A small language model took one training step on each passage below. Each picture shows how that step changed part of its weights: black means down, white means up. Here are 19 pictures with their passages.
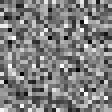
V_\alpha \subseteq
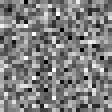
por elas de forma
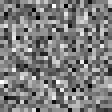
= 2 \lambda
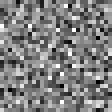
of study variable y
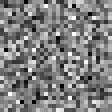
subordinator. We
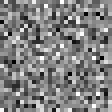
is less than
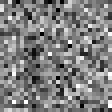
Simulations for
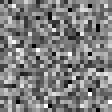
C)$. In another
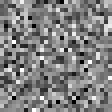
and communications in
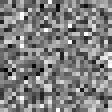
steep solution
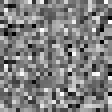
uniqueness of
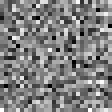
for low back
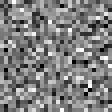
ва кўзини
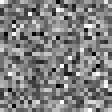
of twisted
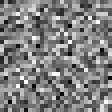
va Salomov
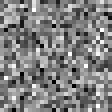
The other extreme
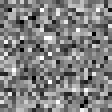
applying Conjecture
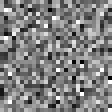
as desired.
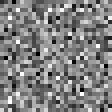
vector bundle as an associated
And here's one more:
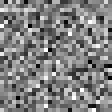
by a multiple of
